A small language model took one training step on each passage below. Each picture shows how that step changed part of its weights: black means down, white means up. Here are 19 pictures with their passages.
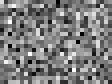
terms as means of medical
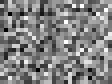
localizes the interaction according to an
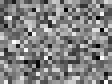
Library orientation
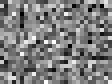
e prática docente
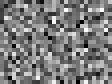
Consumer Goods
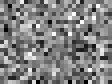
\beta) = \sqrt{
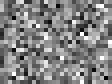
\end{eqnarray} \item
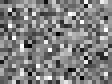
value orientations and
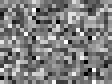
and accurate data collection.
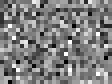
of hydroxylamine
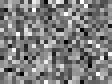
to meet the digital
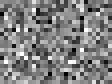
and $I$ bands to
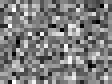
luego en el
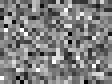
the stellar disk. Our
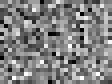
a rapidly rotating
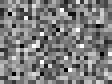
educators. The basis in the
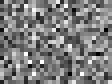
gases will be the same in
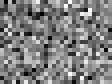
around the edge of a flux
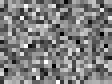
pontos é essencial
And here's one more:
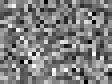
manipulation. \item
